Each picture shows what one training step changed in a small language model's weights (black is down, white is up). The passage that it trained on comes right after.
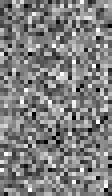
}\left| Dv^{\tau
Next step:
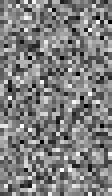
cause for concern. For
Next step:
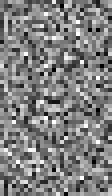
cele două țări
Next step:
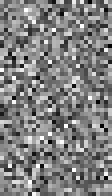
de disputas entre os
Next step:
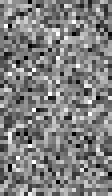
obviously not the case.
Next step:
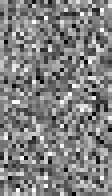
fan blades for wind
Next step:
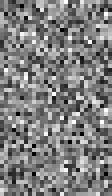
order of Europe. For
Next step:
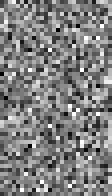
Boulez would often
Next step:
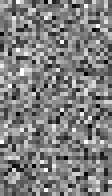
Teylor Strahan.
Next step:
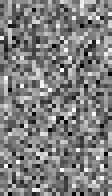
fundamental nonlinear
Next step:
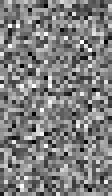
sheberlik penen
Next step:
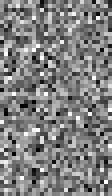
must be seen to add
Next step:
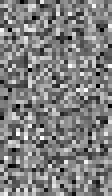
This includes excerpts used
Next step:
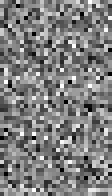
rates) for estimating
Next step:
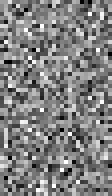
information about $G_L$,
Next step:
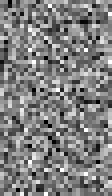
Class of Uncertain
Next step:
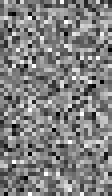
$\mathcal F$-measurable function
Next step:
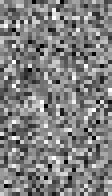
0). Our model includes
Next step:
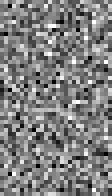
SCK-CEN -64
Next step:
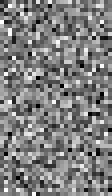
the readiness of future
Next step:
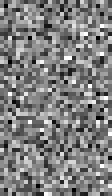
is birational and is
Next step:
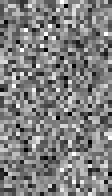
and comparing with the formula
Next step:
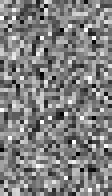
formulation f7 produced the most
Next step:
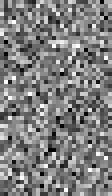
solução para o problema. A
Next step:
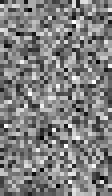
in \cite{smets} with
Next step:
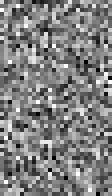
makes it possible to
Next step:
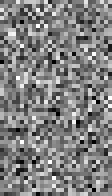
Texas, USA}
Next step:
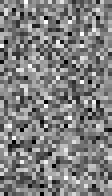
periodically encountered
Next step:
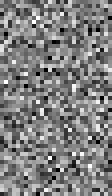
malignant cells with
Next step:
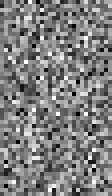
Thus, in the natural pH
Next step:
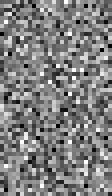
but picking those out of each
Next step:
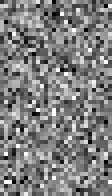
doesn't prevent such
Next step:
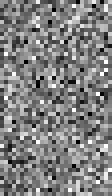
human performance to musical
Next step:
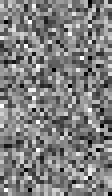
of the effects of errors
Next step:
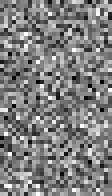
up presented below. {\bf
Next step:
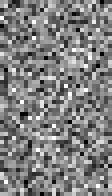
$\Motloc$ is obtained by
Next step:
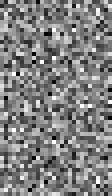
University of Kentucky,
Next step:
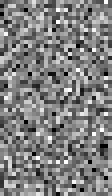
particle swarming optimization
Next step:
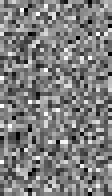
topics that involves the
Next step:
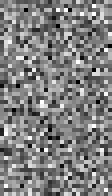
leading countries in the
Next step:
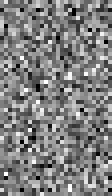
problem; see e.g.
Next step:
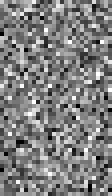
extension of a Higson
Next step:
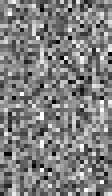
quasi-periodicity to
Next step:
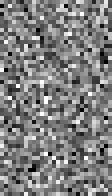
needs for the coming year
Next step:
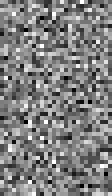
MANNARINI, G.,
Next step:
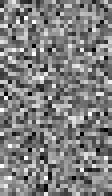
was used. Randomization was
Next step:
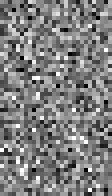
The article discusses the
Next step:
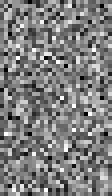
been carried out, the
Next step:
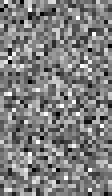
the periphery, so the
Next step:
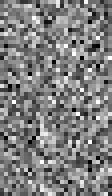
using (2.2). Let us set
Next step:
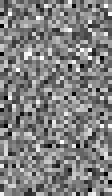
murakkab shaxs
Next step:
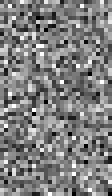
MeV, observations of
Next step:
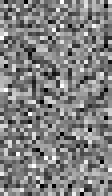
\Delta) (\mathcal{C})]
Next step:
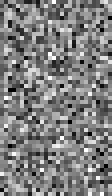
trend is reported in Figure
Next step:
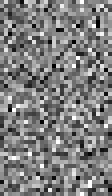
an open, bounded, connected
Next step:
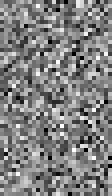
qilish muhimdir.
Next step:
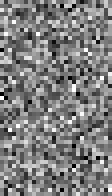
kreativ g‘oyalar
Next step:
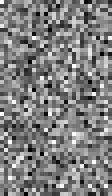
$X$. II. Let
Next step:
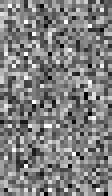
for each variable $X_i ,
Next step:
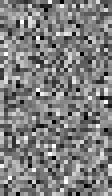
estabilizadoras que se
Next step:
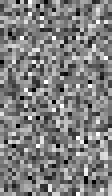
Section~2. Further,
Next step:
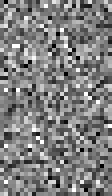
principal block. So
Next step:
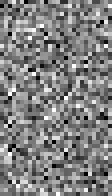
Pendapatan Asli
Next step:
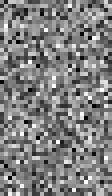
estudo de casos
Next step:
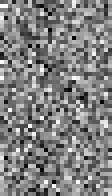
> \delta(H)$ or
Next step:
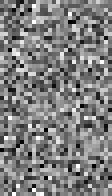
rural household. The
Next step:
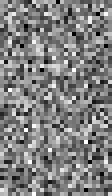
9.8% at the age of
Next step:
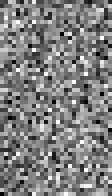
network. Demand will be
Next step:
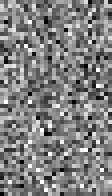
of the study are as follows.
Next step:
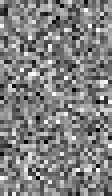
Effects in Spanish
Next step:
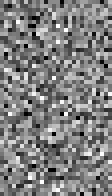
points of $X$. An equivalence
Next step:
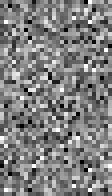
Furthermore, the
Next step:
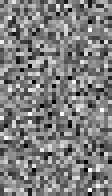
to compute the outcome of a
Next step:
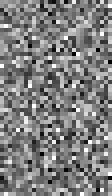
\item[(iv)] the
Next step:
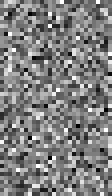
lemma holds with $$
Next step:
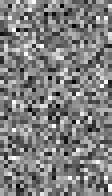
Narimani, M.
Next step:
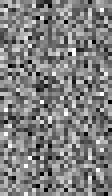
western sector of the
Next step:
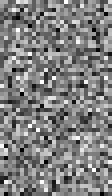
this particular group will require technological
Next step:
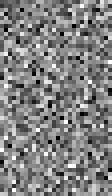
real pin-level nature.
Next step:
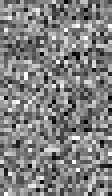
if that particular block is found,
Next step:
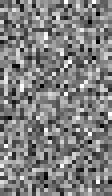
serves as the primary structural
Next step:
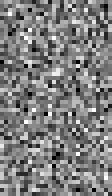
цих питань
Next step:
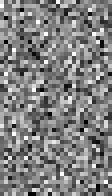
secure and transparent manner
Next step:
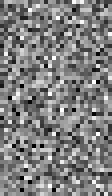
influence or trigger
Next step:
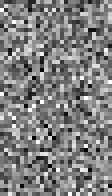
the dual role of tourism
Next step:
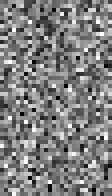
of customer satisfaction on
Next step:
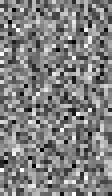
teaching staff of higher
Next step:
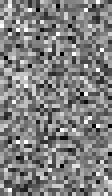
finite distributive lattice.
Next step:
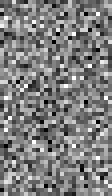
Meropenem. The same
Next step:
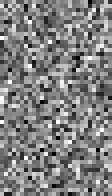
of the marketing function and was
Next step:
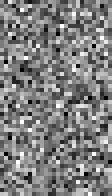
systematically - To
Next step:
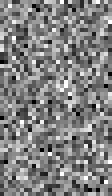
and Homogenization of
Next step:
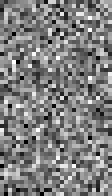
glucose medium.
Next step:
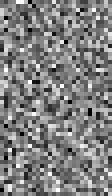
succes a viitorilor
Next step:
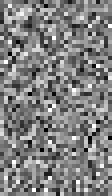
belgilab berilgan
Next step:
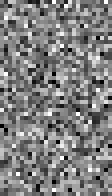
special $GC_n$
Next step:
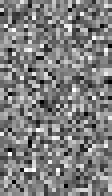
the conclusion that {\bf
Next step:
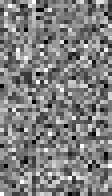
Bank customers The
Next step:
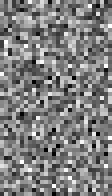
single spot on TLC.
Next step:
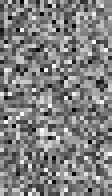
ensure full adaptation
